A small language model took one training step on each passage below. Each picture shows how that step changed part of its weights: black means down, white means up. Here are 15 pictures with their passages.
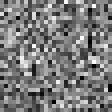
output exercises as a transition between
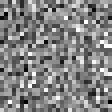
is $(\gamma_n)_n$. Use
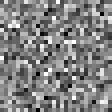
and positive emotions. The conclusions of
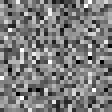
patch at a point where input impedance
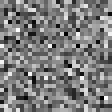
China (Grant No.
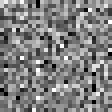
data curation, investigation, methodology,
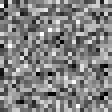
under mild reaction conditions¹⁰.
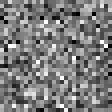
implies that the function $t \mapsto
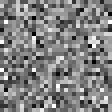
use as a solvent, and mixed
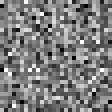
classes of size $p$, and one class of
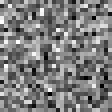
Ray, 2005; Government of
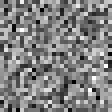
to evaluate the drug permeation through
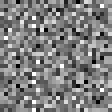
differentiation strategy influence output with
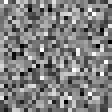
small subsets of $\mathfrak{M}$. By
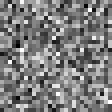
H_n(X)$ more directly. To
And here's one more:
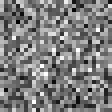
as part of future work, wearable
